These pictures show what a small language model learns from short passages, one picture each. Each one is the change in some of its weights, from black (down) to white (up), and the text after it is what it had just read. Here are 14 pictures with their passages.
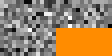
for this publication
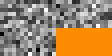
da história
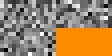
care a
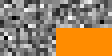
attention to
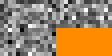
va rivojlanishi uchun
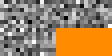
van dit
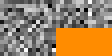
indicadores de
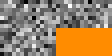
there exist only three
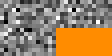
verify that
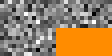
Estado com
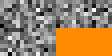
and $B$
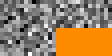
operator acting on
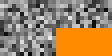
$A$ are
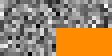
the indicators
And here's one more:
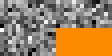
$m$ independent
